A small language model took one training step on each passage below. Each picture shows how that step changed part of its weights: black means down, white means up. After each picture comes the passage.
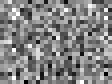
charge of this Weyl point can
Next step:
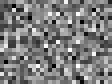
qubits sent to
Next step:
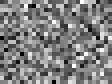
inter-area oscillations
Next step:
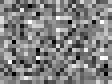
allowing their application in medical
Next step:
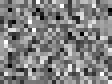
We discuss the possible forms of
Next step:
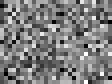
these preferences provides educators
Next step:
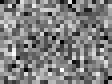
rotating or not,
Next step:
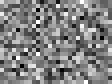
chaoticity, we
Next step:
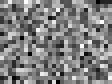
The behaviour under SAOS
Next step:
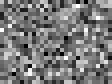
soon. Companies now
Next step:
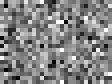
get a solution that exhibits
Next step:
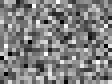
needs and level of development of
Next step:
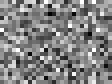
in the last remark does not
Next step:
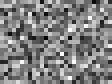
and generation within a single model,
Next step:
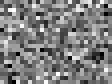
in the negative control and X=
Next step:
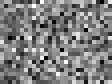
for examples the order 20 is with
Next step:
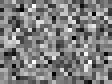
contains infinitely many factors is also
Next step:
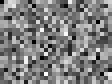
feature vectors has prevented
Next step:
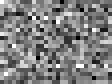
Neglected in the
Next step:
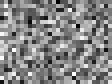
after the complete operational paths
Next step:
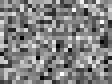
be found in the following form
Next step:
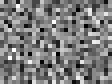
plot) such slope change
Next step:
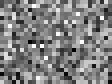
despite strong interlayer
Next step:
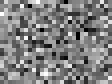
only be updated after a
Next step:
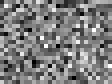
X-ray of her
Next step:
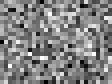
does not divide $M$.
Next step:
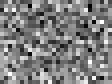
we need to look at the
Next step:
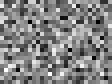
minimizing the variance of the
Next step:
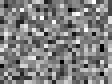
to the other (according to
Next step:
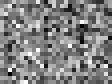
sequence of Lipschitz
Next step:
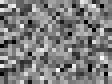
Institute of Complex
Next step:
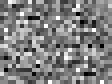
domain structure mainly consists of
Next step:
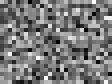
advantage of modeling impact using
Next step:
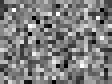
are valid throughout the
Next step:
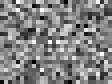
first, the initial amplitude
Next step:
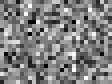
also of great interest, and
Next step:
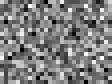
its state and the wearer
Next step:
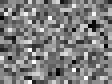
presented results show importance of construction
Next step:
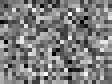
that no clinical trials
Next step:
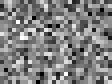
in the anchor, or
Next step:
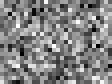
avec $\a : O,
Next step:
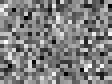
given by $4FQ -
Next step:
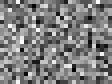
basis of the projected space
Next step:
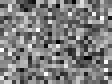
term. Finally, the
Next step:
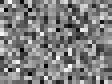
which gravity is absent and
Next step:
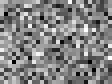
again. As is illustrated in
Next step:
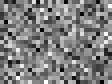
by \begin{eqnarray}
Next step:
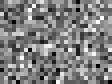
connection between internet use
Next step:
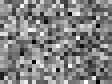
the effective Lagrangian
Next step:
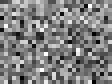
a Poisson and geometric
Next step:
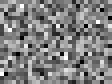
or a human factors problem was
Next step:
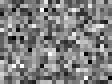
Month Year}
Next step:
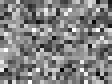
that is quantitatively high,
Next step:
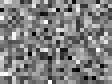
and its need for immediate solutions
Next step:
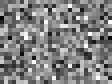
the Centre for Omic
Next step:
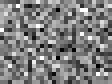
containing $V$ and that
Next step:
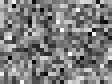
between the unit $\Id$
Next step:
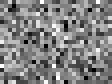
by severe acute
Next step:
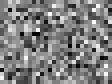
any country may result in the
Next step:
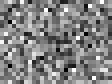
while for $J>0$,
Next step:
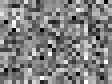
Infra-red (IR)
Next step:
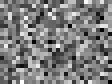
the last 140 years. The
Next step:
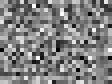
group algebra \algebra{G}
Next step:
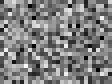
analytical continuation procedure.
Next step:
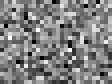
also be included. Suppose
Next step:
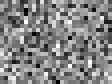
state with a similar scarred
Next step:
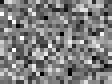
window the grid system had to
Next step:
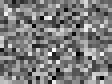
real-world applications of
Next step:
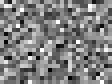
and commutes with the integration
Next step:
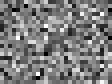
0, \end{equation}
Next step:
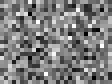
weak equivalence, spectral sequences.
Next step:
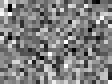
values $m$ corresponding to these
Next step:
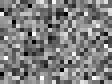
of strange attractors
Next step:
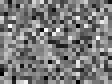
for the in-plane mode
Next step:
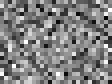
of 4-8HECs
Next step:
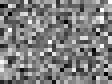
justification of these
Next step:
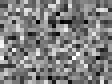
than the two-dimensional solar
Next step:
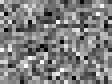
the viscous cutoff
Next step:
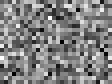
of parameters is non-zero,
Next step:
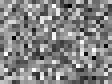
Kuan Yew School
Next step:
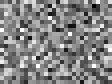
of the primary and secondary
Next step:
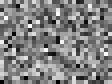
is an open formula formalizing
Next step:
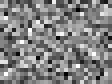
Co. in the amount of
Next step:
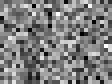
does not occur. {\bf
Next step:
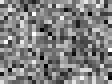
the temperature of the thermal bath
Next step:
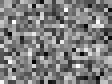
strictly extremal
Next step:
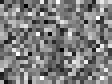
I–IV (Scheme
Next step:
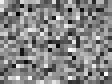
the sources? If a reason is
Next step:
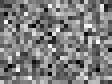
of quality of the videos
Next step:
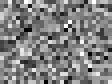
different fiber orientation;
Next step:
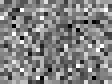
Crazy Sequential
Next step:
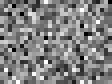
three velocity components are known (left
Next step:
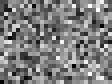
is largely invisible
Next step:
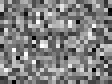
an additive automorphism of
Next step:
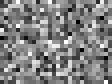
some kind of implicit
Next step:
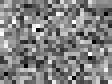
remains challenging due to the complex
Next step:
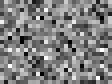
traced with Gaia
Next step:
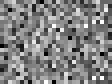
Then $P(W) =
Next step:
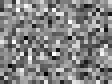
satisfied. Then, there exist
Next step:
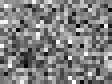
that the third statement implies the
